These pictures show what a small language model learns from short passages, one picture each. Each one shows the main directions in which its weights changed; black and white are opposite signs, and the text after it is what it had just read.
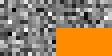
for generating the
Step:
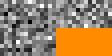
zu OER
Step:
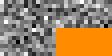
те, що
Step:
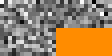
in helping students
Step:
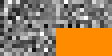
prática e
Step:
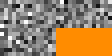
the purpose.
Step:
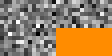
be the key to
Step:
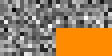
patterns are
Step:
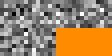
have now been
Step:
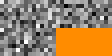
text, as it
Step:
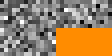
and legal
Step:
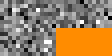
capital y
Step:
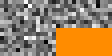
el mismo
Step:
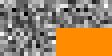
(Figure 4).
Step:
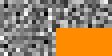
should also consider the
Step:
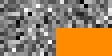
description of
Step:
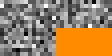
durante a
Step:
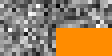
analysed 16
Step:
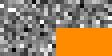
NFDI –
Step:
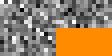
intilish va
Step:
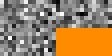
na pesquisa
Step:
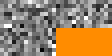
Bari, without
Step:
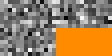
an extended
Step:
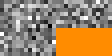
security etc.
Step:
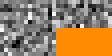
The plated
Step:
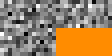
Thus, this
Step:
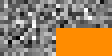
using data processing
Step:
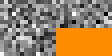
experience of
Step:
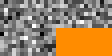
producing several
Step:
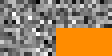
—como en
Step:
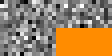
guess what algorithm
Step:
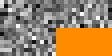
very unique
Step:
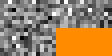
of vocational
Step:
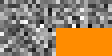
set, and
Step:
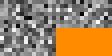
given by student
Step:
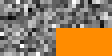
This information helped
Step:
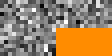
with a mental
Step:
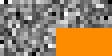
currently working
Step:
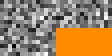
three years and the
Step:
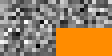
is about \$
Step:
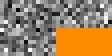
chemical reactions.
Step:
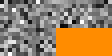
in the area of
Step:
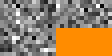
raw datasets
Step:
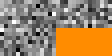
be isolated
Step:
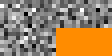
tenuta in
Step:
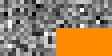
European External
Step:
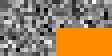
results from the
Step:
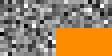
и системы
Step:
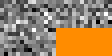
relacionadas con
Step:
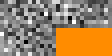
difficult to care
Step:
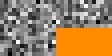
a review basic
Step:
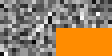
introduction of
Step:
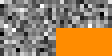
keuangan di
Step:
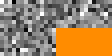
as atividades
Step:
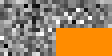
showed that the
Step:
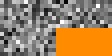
was implemented on
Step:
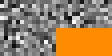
and what it can
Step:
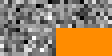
applied by
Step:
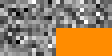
projeto de uma
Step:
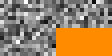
a clear connection
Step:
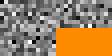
Open Science
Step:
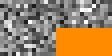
plants possess
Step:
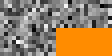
slight weight
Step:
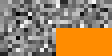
- Most
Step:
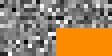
the MLL
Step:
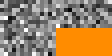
and the implementation of
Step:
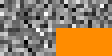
investigations in
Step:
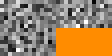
and efficiency.²
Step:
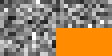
options, there
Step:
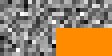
Samples number
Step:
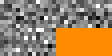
different combinations
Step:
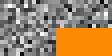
Table I presents
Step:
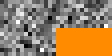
la moitié
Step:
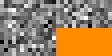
interpretation by
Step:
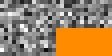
maioria dos
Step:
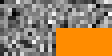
oxidation of
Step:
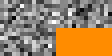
private and public
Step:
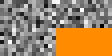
be highly
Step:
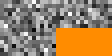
P, Praz
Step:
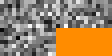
protestant and
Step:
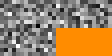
bilan kirib
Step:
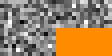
with deep
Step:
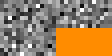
по стадии
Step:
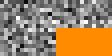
of Case
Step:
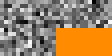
business models will
